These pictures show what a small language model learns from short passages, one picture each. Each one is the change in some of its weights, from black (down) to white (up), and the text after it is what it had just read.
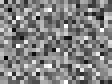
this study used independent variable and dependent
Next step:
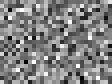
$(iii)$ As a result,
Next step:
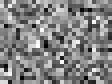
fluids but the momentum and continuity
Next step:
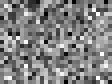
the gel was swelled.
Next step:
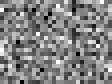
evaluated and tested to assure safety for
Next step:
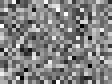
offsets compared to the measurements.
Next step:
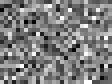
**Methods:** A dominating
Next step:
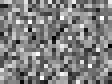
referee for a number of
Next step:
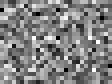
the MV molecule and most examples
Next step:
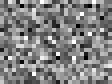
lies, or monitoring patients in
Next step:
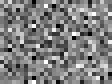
below gives three key properties of composite similarity
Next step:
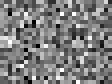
(runner) tips of the
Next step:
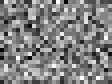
its image in $\tilde{P}$
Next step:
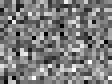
leather, I would vow
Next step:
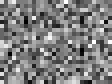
the changing situations does not seem to
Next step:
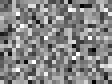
factors, temperature is one of the important
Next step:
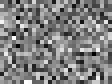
and because some of the ideas originating
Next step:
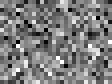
cycle length (s)}&
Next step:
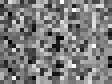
marine biodiversity conservation,
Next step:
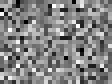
of Theorem 1.1:} The existence
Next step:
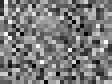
overtimes. All biometric devices take
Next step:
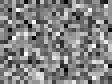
classically (after the scaling $t
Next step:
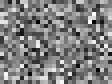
*List of external resources identified to
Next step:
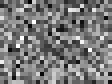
to write down (an affine patch
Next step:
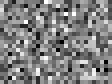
Nurses should support the family members
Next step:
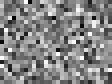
groups, both properties are equivalent.
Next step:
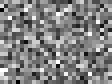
isomorphism, the rest of the claim for
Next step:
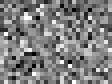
through some pipes. During
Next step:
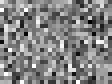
is solved by a hypergeometric functions.
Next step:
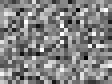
for the dynamic and kinematic control in
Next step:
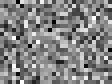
is less than the number of orbits
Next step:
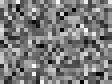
Magnus integrators have been
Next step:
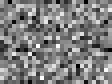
for all $z$ in
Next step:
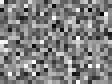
Organization The rest of this article is
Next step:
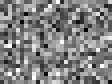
in the latter the authors use the special
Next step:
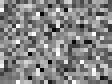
marginally, positioning them as
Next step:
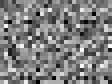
existing health planning and enhance the utilization
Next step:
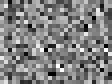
queue system transient behavior and
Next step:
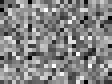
is faster and simpler in a
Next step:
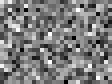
$l$. Let us transform the
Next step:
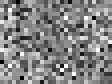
method where homogeneous solutions of the differential equations
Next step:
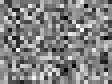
effects of airline consolidation:
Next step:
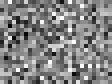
the STEM probes, it is
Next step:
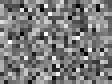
(Rigali *et al.*,
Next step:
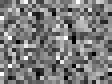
upper terrestrial atmosphere and
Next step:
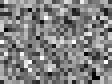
two-dimensional NLS, which is
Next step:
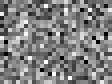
Implementation Zoning Plan
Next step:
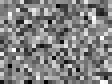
each such path belongs to at most one
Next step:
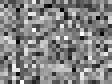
is closed and every element in
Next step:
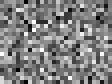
the best and similar scores (almost
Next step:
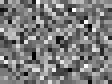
vector orientation reveals strong positive correlations
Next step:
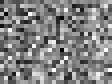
sample size was 367 respondents.
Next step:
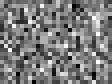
\R \rightarrow \R$ ,
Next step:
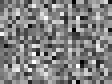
of this, statistical evidence revealed that,
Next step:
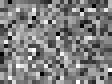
complexes de $A$-modules comme
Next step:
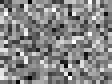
sad, in need of
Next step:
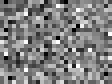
0% Stages of cancer 1 st
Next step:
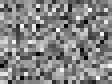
in [17] and implies the definition
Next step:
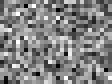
SC visibility, and
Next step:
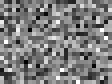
knowledge of proper forcing is assumed in
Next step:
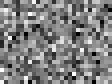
choose and access to STEM programs
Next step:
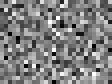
The class should be ready to ask
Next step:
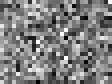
lumen and outer wall region
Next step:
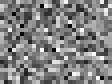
challenges. Managing large numbers of
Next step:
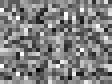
increasing order of their absolute values
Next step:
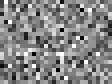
be totally geodesic. The mean curvature
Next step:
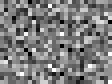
patients (23.63%) were having
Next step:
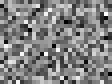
volatility has a long memory
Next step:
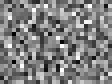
$G$ be a graph, let
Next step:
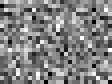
the top-down approach taken by other
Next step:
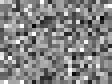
on complex projective spaces, which is due
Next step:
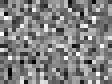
combating bias in data is a
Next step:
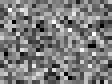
HRIC power On/Off
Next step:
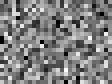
$N(u)$ is the negative
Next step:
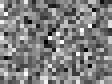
cofibrant replacement of
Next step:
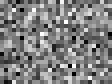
dy. \end{equation} Since
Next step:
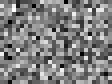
$\varphi $ locally constant: $$
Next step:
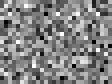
using a Mitutoyo
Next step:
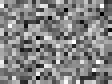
Thus, the statement of the lemma follows
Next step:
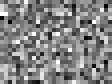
and P ions, triggering
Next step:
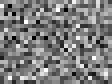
legal systems aimed at elimination
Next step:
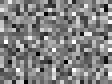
than creams, allowing them to
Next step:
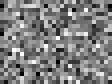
endothelial, middle sub
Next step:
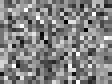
is useful in proving the following
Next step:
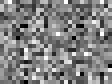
models to analyze large datasets and identify patterns
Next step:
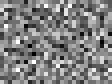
sections with repeated units, called
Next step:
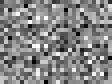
to contribute, at least in part,
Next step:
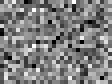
First integrate the rescaled
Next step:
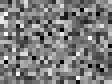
to obtain a satisfactory fit of
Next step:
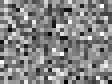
the performance of attackers' computational
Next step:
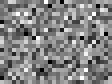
family, this culture focuses on
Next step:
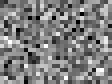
user to rate the elapsed
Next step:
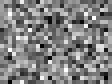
$A$ and $B$ such
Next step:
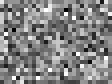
asymptotic estimates of the quality of finite elements
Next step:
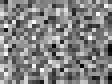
an economic and social crisis and a
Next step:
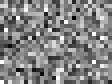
as above. This is illustrated in Figure
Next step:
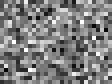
equation 3 it was 22.48 and
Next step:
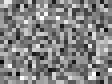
was established by Ekeland's
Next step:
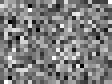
Monitor Archeological
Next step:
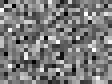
Pollen traveled farther
